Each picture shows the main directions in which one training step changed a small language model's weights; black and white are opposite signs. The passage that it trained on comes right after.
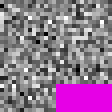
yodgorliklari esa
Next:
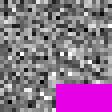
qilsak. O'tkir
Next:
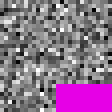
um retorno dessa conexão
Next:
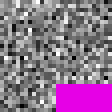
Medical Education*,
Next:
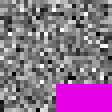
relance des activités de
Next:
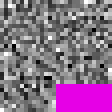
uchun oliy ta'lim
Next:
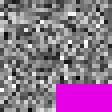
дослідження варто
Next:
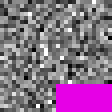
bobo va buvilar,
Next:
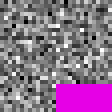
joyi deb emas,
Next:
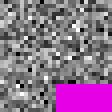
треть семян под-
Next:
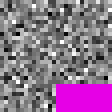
gewünschte Streuung
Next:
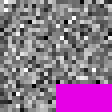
virtual drug
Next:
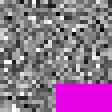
них состояла в
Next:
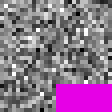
студентов, а их
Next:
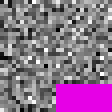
yili" deb nom
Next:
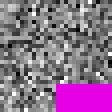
Key challenges are
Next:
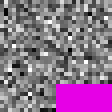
ta’minlab beradi.
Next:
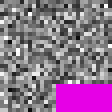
8 tasi oq va 2 tasi
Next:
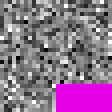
от религии страха
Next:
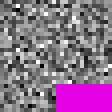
/ A.S. Belkin -
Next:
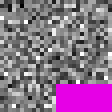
plus importante. Parallèlement
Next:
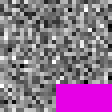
fenomenal atributlari
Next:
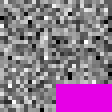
brinden intervenciones
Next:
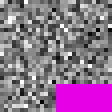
the educational process. Aspects
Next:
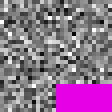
relação aos atendimentos
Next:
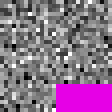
va o'zbek olimlari
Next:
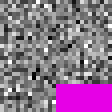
la Guajira,
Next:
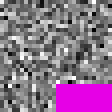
безпеки [5].
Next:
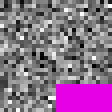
3. Басалай
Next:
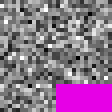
Memória”, indicando
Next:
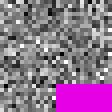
ahamiyat kasb
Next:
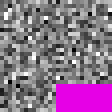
comunitários e promovem
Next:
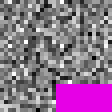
in de intrestmarge
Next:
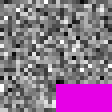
T.: Nizomiy
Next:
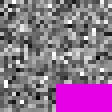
для персонала отводить
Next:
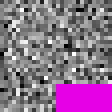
merugikan, yaitu
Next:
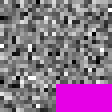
Bronson Alcott
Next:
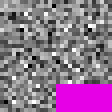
тому чиннику, що
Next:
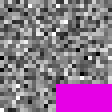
tornados y/o
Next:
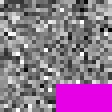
манзара яратади.
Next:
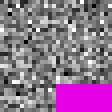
hammasi Rum yonidan
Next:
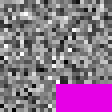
baca pada siswa,
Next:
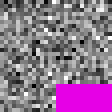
estaría haciendo a la
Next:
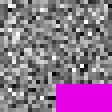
ao nosso estudo, tais
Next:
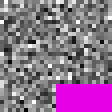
relação do sujeito com o
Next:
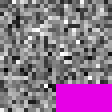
uning shaxsiy rivojlanishi uchun
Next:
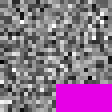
Penelitian ini
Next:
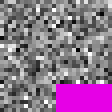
instituțiile superioare
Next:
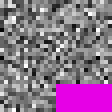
ao pinho de riga.
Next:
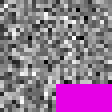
рекомендацій [5,
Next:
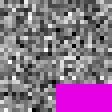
xarakterini ochib
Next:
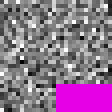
quiso dejarlo todo
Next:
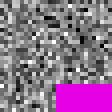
Analyst, March 2005,
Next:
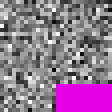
su carácter improvisado
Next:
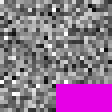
lo circonda, così
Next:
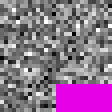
haqida mulohazalar.
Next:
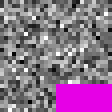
complementar dos professores e
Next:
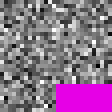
preventivas con mayor
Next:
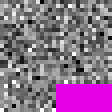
Research in Medical Sciences
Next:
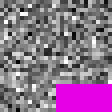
центрів економічного
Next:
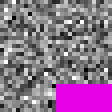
e unifica proporcionalmente
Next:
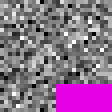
Researcher ID:
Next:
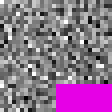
shakllangan bir qancha
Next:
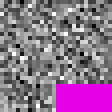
слова: медицинский
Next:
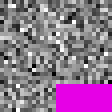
que se tiene de países
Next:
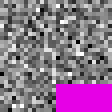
de acordo com a sua
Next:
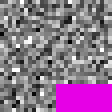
da alteração da Lei Maria
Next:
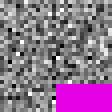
de spires, ce qui a
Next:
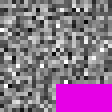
ogen op, dat het
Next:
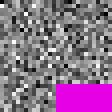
вміння чекати),
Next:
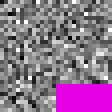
асмаси каби навлари
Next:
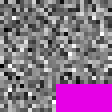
enfoque crítico,
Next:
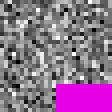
Scientist of the Russian
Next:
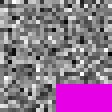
como eje central Contexto
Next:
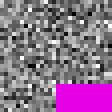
formând, astfel,
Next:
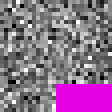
la pratique formation en
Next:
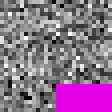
которую можно было
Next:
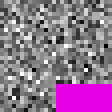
muammolari va bu
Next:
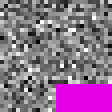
средств информатизации,
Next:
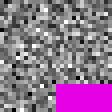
un plan que contemple
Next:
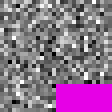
Копчак О.В. –
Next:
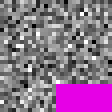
asosladi. Tizimlar
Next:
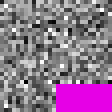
фарқлар мавжуд
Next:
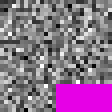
vue du mot, car une
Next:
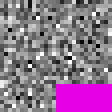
barqarorligi, biznes
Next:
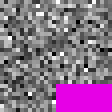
& Lidegaard,
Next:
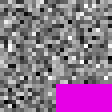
Veealused majad
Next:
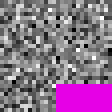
do, lle - no de flo
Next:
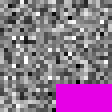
أم الرمان
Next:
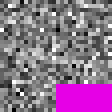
جدول رقم
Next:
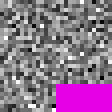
vor den versammelten
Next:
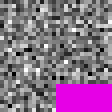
de la información en el caso
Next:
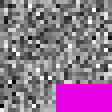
islam ketiga menjadi
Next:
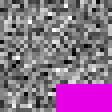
investigaciones con diferentes
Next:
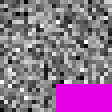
discussed the issue with all
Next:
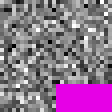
“О принципе
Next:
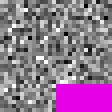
tomondan shaxs
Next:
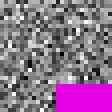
Hisobotni rejaga
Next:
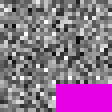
menyimpulkan bahwa
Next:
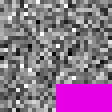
Clínica con Niños
